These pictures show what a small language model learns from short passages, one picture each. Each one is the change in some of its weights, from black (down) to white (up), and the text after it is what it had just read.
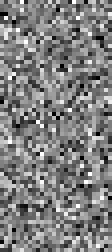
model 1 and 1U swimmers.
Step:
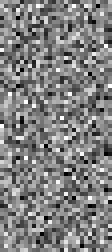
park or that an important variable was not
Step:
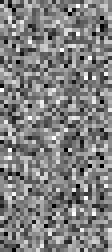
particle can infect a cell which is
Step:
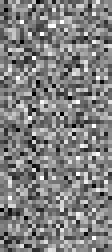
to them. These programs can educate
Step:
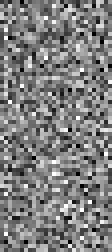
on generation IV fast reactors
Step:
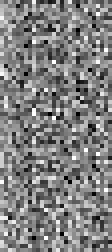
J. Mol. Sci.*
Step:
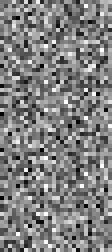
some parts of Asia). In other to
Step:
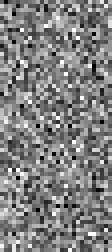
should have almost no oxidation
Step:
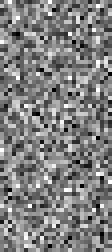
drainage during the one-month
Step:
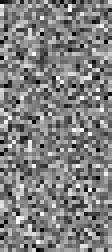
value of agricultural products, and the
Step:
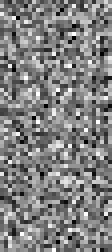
of particles in a problem is at least an
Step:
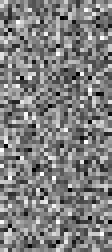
- Submit your event via
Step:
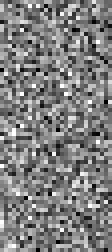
spectra. However, several studies have shown
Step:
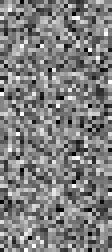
education, and access to economic
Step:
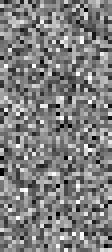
are operationalized (nowcast or
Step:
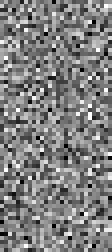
is in principle, that of the
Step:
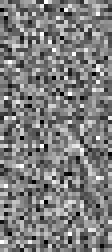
Touch! We love hearing from all
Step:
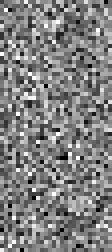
as a final layer to calculate class
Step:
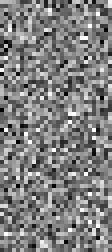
paragraphs, the acronyms
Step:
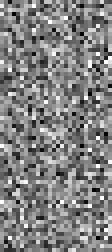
visual evidence. However, since
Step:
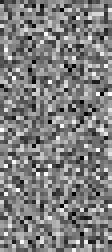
These two observations are interpreted as an
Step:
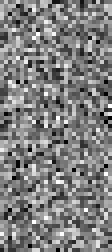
the Finite Cell Method
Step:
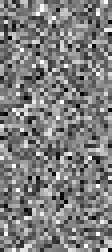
the universe and remote planetary
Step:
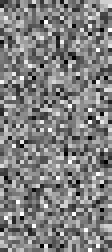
chains) Green's functions.
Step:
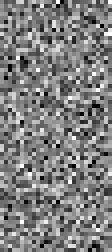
at 1.0 mg level and should be
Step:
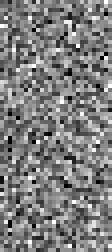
amplitudes calculated from analytical
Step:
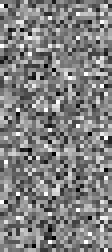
as well as 1/4 and 3/4 cell
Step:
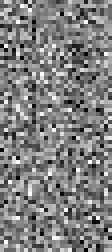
are closely interconnected, and the
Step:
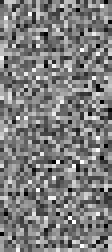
they generically arise either from
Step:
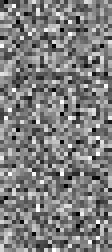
comoving frame. Such global
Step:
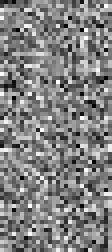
OX2R and mouse for β
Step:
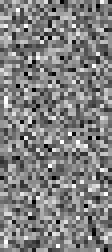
dropdown menu set to
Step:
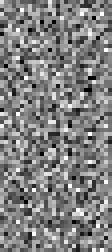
the work of Hayashi,
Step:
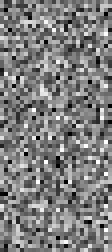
the case of dust collapse) at
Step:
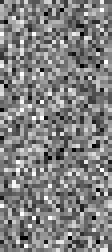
solid angle for the electron and
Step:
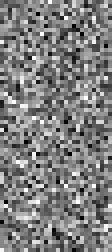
of the output power at center frequency. The
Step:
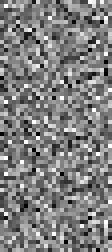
Bertotti-Kasner this
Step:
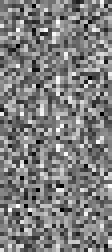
privacy concerns. Every
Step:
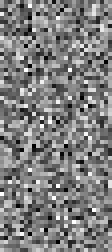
the loss of significant details. This paper
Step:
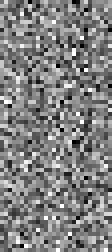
for the prograde orbits.
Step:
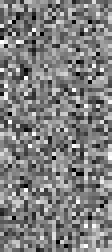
come out until the rupture,
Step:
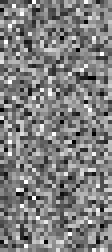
stress, but the Reuss
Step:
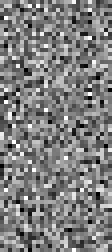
the periodic pattern laid between the
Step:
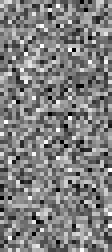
focus has been given to the food products
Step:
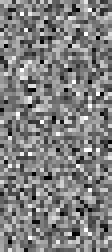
between the “relationship with oneself”
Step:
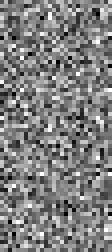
liminal space that is in-between the
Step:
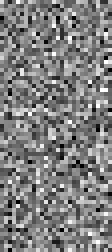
gives \begin{eqnarray} \Delta
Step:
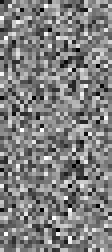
a presence – informational and research
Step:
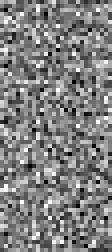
\in \fin(N)$, with $S
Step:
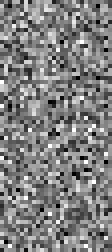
stem cells (iPSCs),
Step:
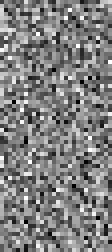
The windings have low effect on
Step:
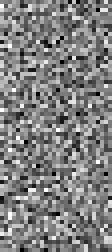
of a formal institution. This study
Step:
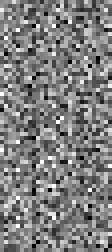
special symmetry, which depends on the
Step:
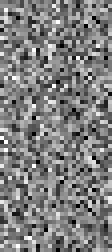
attractive conceptual framework for
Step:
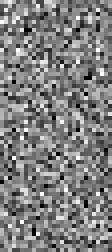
are presented. The filament winding
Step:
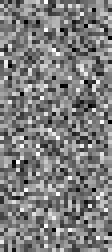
improving the decision making for the
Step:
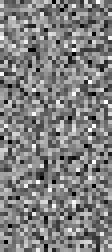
high temperatures (≥ 350
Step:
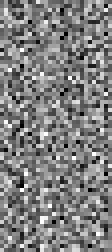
specific evaluation data to their corresponding training data and
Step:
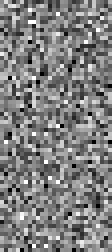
HEP conference), and outlining
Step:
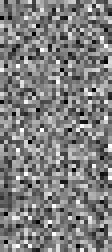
- Acknowledgement and
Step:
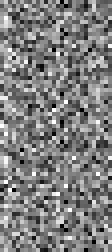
iwi mō te wā me
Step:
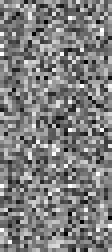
Concept validation at industrial
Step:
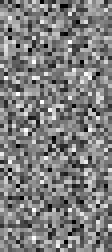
a key role in the management of
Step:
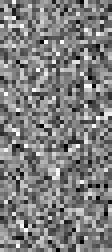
can cause serious damage to
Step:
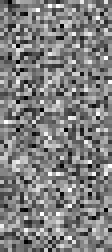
information accessible to the public,
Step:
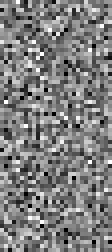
discussed in detail in this paper, the
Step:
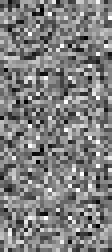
pulses from the readout generator
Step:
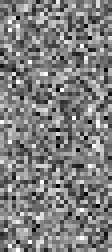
more supportive and positive family environment is
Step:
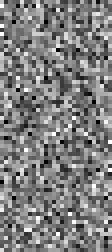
= -3 m_p g$. Lightning
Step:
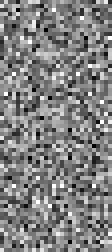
parameterizations of $G_V$:
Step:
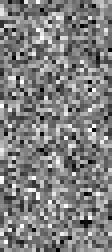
economic collapse (World
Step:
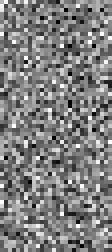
AGN from $\ion{H}{II}$
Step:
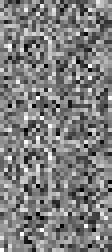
virtual moment of fluid
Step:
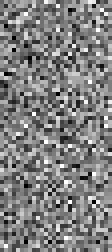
become more pressing issues,
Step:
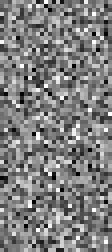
adequate to explain the most powerful
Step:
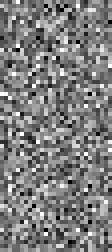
leads to a distribution of $v_{\rm
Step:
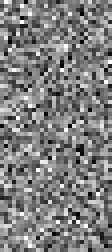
grown in the same period of cosmic
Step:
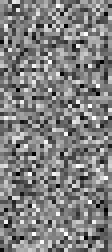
tariff preferences and
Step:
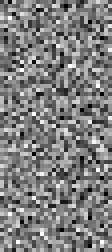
high a moisture content increases
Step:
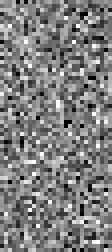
has tremendous economic growth
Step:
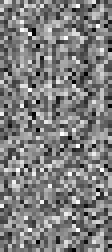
angular momentum quantum number of the electron
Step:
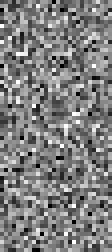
stable one can be seen by a strong
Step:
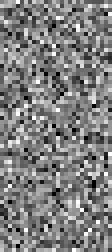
the point indices $\{1,\dots
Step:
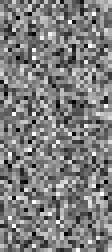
to ensure (i) the management of
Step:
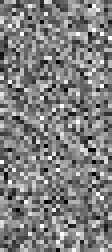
motor driver module combines with
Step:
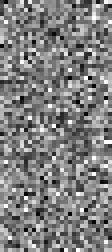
slightly above the photosphere
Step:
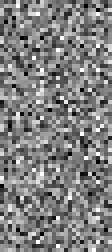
Kerr frequency combs. Waveguide
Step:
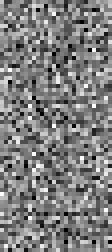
inspiral signals as addressed in
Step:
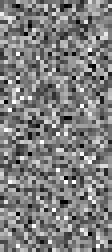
a lot of people...
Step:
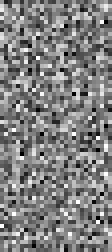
metals and the rate of electron scattering
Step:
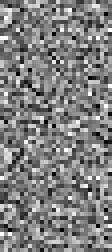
group data was 16.86 ±
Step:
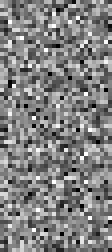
quadratic form.\ In addition,
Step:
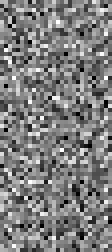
of a road vehicle, -
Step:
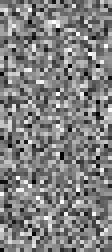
importance of each significant predictor from Random
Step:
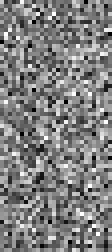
aspiration diagnosis of
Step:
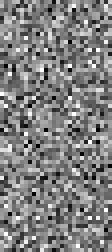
follows, from N is the number of data
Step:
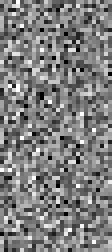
ingredient in obtaining more accurate
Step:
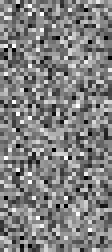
soft tissue it may cause
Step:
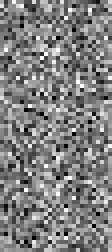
as opposed to the more purely
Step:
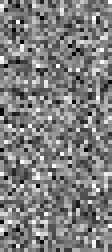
\alpha + p$ and $b = \alpha
